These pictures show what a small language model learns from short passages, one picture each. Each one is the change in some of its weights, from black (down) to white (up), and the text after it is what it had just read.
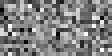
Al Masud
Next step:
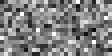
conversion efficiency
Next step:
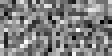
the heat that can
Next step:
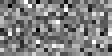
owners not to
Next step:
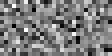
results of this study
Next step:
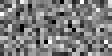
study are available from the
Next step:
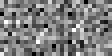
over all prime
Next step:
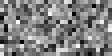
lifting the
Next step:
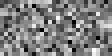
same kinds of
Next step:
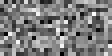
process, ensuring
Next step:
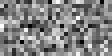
strengthen the
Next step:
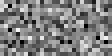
= n \times
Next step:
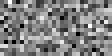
bw and very significantly
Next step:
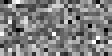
shown in tables
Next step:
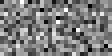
gender are not
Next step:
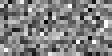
some improvement over the
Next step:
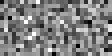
his traveling
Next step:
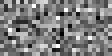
draw valuable
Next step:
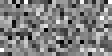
technique developed by
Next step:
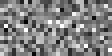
growing evidence that
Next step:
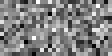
examine the relationship between
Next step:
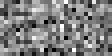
the values of the
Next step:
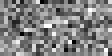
a tool for understanding
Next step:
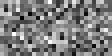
and accessible to all
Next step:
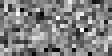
the induction period
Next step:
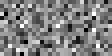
because our recommended
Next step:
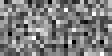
noted through visual
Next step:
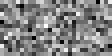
implies need for
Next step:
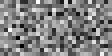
to examine the effect
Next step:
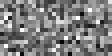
damage the quality
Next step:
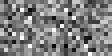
Value and
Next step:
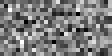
section 5, we
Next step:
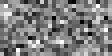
items of
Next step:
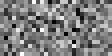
as well as additional
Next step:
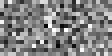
JSC are
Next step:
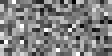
are also observed at the
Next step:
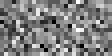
of various institutions
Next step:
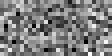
rice and wheat
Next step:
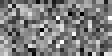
been reached after
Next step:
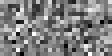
the glass and
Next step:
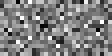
shell theorem
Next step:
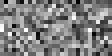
first stage,
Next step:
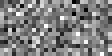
to gather initial
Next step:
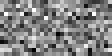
an intelligent
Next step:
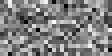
The assigned
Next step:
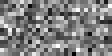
easy to
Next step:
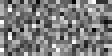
is still not very
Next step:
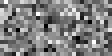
are handled with the
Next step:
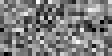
the output terminal
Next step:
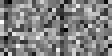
No Do human
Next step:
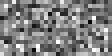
information snacks
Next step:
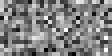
the phenomena
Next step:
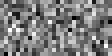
inhibitor of
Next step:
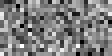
for calculating the
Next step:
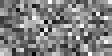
made and 8 Js
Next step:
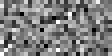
group a generated by
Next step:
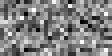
impacts the
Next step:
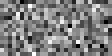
can be obtained, and
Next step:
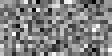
blood cell leading
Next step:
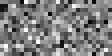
life which has created
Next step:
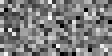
performance styles of
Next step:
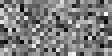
tourists' information
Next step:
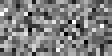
15%. The system
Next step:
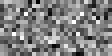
and *Product
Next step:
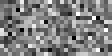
Q/s and T
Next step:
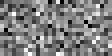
established in
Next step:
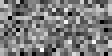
rise in the
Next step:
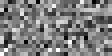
generated by assets
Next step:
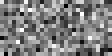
states; the
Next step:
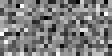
available quantities
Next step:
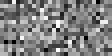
fabricated by
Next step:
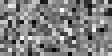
winning results
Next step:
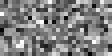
religion finds
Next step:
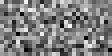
status of people
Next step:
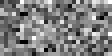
the avatars
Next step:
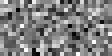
construct shows
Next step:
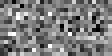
standards Statement
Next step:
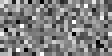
cell count was carried
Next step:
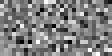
with pH.
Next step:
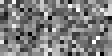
and prepared
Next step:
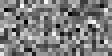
commercially available
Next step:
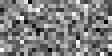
society generates
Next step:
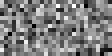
respondents; the mean
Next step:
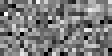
the presence of
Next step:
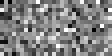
most challenging skill
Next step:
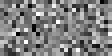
review by internal
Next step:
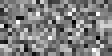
different kind of
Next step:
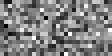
Media c.
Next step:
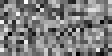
the study; in the
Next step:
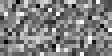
venne a
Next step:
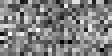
fowl to the
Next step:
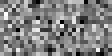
is in the age range
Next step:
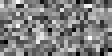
in load, the
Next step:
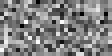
always measure the
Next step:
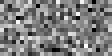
wear test performed under
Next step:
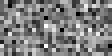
3 machines but
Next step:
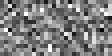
and teachers,
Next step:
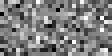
of mixtures
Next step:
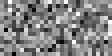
model progressive
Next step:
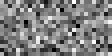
of respiratory
